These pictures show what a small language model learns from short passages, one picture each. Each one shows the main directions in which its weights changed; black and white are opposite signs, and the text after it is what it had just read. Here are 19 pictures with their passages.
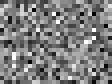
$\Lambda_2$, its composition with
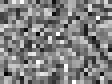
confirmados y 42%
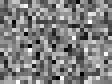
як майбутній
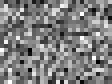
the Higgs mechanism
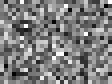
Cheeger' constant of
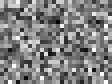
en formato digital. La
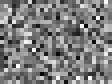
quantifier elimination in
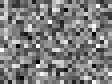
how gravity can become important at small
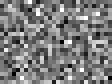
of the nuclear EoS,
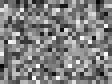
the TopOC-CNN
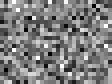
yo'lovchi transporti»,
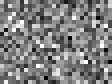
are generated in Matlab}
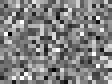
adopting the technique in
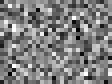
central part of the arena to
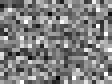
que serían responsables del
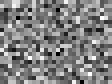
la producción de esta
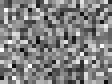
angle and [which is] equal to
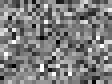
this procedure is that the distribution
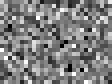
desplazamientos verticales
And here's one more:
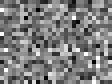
first-principles studies on van
